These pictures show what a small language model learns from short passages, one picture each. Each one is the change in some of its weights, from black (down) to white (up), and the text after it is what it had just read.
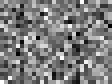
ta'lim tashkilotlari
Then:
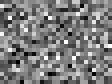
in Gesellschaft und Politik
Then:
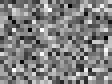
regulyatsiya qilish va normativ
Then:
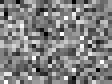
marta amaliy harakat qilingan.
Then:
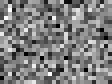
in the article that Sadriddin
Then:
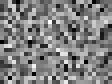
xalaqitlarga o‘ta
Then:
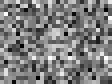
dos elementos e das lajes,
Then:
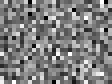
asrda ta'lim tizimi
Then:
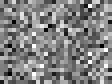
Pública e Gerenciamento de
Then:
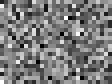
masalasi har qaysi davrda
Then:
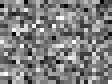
em participação em feira de
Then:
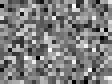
kesewenangan Pengu-
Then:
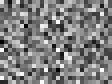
ва предмети сифатида
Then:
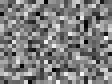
uchwalona Konwencja w
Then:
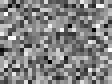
les procédures de
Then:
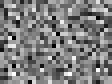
to'liq amal qilinmasligi,
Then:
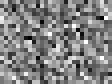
biri sifatida kiritilgan va
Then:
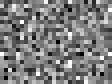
nuevos productos 6 Desarrolla
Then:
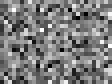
orqali samaradorlik, mahsuldorlik va
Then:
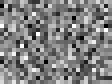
alcun vincolo e
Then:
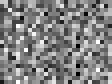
повторных переломов
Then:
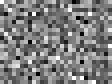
имеющем определённые
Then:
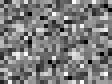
siyosiy vaziyatlar, ijtimoiy
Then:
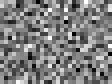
mazkur bosqichda metodik
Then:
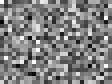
20. Altıncı
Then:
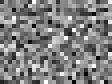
va yozilishi (A) 45
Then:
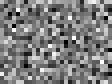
flow, information technology,
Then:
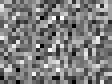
as preferidas para as
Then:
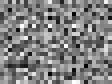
dan otakku jadi males
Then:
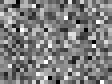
543 Yangi Namangan
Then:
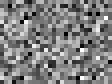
en el sector, de no ser así
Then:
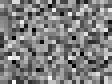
но и в результате использования
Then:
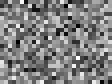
nodig om het produktieproces
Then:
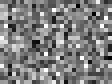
uso da força ou a outras formas
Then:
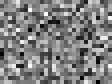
thinking skills and
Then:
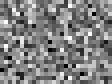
[in Russian]. -
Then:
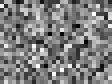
yo‘llari muhim o‘rin
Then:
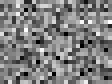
dignidad y el no
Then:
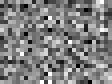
діагностичних компетенцій
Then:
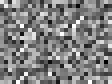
р., окрім основного
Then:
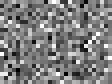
линии представляют ценность
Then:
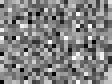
мощностей по отжиму
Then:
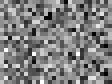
майдан бўшаган мешларни
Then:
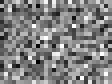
al Tecnológico Nacional de
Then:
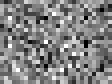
davlatning oliy maqsadidir.
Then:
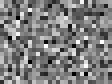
va ko‘paytirishning ilmiy
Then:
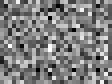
dan warga (Zakaria,
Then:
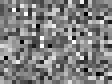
belgilanadi. Yozgi
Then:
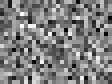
степени Email:
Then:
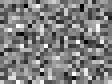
xalqaro tuzilmalar delegatsiyalari
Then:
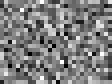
a promulgação da nova
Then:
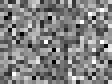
uznają, że
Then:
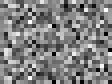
avec l'initiative
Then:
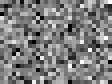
Tuy nhiên,
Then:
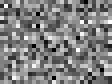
construção da cidadania.**
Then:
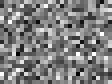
and safe treatment
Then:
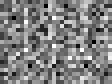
que o magistrado fica
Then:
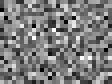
avgust kuni O'zbekiston
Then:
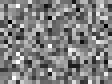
sistema prisional. Também busca
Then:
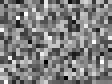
culturele 'programmering'
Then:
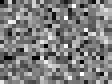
und Überforderung der
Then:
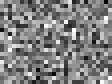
âmbitos da vida humana,
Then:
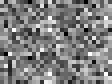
hábitos alimenticios y
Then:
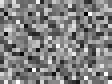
мастерстве преподавателей
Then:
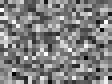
software nos aporta
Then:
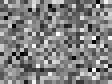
hallava, llora,
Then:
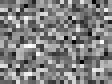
Kind sich ein Bild über sich
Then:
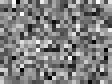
Har 6—7 yilda
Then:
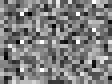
modellarini va madaniy qadriyatlarini aks
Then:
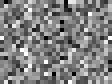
trabaja con condiciones de carga que
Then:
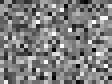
prelación de créditos que
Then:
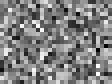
protokollerinin uygulanması,
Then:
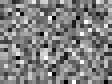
violência cotidiana que
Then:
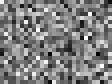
respeito de regras básicas da
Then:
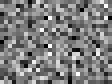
Etiket sózlerdiń
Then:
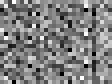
использовании терминов,
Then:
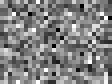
адаптації міжнародного
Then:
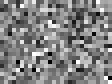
digitales se convirtieron
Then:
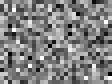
principal desse comitê era formado
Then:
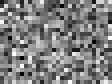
Anexo VIII da mesma
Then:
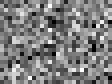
study was to analyze the development of
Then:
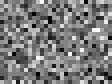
qilish, onlayn baholash,
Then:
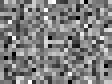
uyg'otadi, ularning
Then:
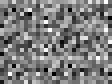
sohasidagi tishlarning kengligi 4
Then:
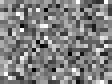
Schweizer Institut in
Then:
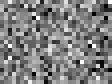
dan tidak tepat sasaran,
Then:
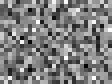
aytgan gaplarini
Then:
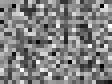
obstetric complications
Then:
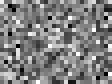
central, entre outros, realizando as
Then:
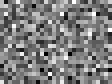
Delgado BM,
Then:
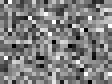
tamoyili. Ideografik
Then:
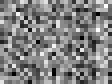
servicii publice de
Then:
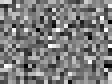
Kingdom Government,
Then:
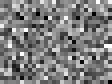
angka 0 pada sumbu Y
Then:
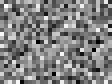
de experimentos de edição
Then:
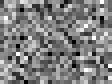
in pubblico alla
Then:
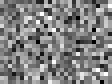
segala jenjang
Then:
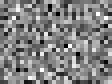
Jahren 2-5
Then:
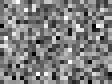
практике [1; 9;
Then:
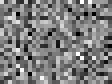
bilan ishlash ko‘nikmalariga
